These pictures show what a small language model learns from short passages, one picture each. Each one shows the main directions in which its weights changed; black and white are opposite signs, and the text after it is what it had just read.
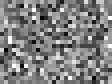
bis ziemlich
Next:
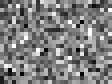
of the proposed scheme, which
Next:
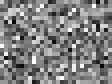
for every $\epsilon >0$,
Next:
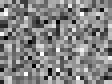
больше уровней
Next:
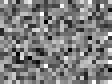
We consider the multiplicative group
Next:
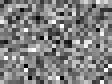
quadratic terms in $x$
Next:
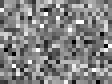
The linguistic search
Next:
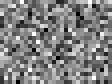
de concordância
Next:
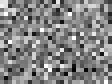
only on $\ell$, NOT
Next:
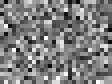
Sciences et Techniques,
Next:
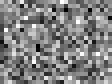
[10] onde podem
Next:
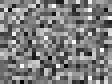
achieve a relative error
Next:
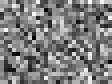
móveis. Além
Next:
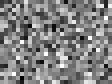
ямлаб, ўз
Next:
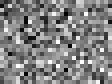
are a modeling choice.
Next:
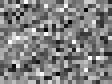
shown in the proof of Theorem
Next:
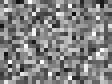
irreducible, unitary representation of
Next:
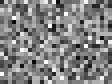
realizó la prueba
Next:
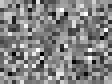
of ensuring the connectedness
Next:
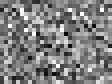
promovendo novos
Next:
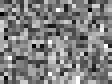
номли асарида
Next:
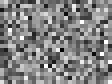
that the function $g$
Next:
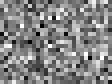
difficult to create
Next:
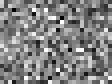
\cup S(R)
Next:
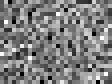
the origin, never
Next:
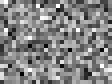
tanto, el estudio
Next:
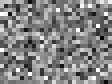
training technologies.
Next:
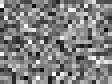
by observation and induction.
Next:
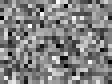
size logarithmic in
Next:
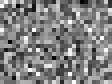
manifold expansion of the
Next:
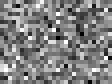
in de waardering al
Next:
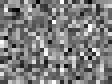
{\it everywhere} is
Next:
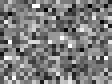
\emptyset$. So for every
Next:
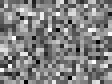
on the geometry of the
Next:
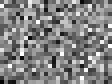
effective, write it as
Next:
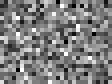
as well as multi-action
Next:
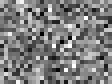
ular faoliyatining
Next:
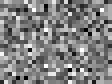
der Interviews
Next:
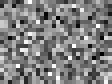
Bu yo‘llarda
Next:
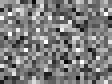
$\lambda_q$. This parameter
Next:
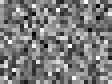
have $\lim_n{\rm
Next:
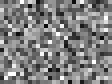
we call that $\varphi$
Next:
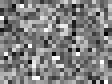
"a very model-dependent
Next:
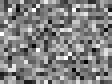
The abelian subracks
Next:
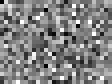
right-to-left maximum
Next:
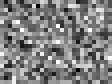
beradi: ma'lum
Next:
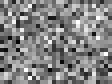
j > i$. (Thus
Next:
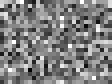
automorphism of $J$ that
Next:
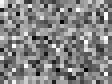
containing $\sigma_2$
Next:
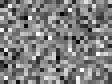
satisfy (A) in section
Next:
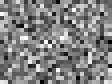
\(\ostar\) in the equivalence
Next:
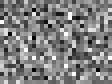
adalah menggunakan
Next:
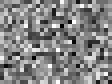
the sum over the negative
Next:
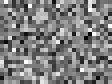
the curvimeters used
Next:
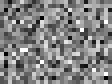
In the discovery
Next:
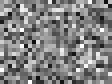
problem, showing various
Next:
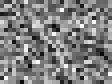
как наименее
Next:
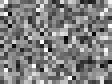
Lemma is a special case of the
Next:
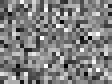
$h$, which depends on
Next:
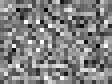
% \title[Order
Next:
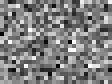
authors also proved that the
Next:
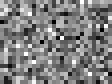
conditions. We find interesting
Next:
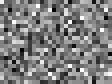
2Fdudv +
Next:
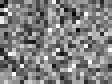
paper is structured as follows.
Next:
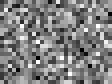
high-order accurate finite
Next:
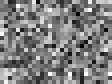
a decreasing function of
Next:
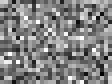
en el manejo del
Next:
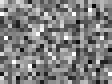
va ishlash usullarini
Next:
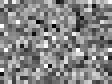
de individuele
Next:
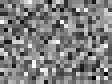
operators in classical problems}
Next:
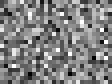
each $k\geq 1$
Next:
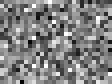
gestão de pessoas
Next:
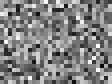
adjoining independent vectors
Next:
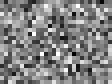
sendo, “uma
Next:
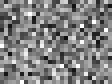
{\bf Notations } Let
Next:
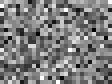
straight line in polar
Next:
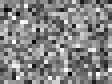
uniform Bernoulli measure
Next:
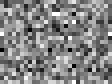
differences germane to the
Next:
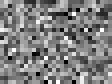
com alta qualidade,
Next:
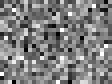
складає від
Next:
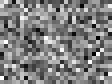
rate and nutrient
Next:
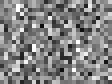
in a vector-matrix form as
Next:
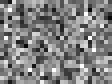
Cinquecento e del
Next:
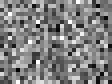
and $D=W\setminus
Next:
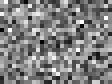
on the combination of
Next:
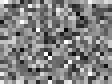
deviation from a given
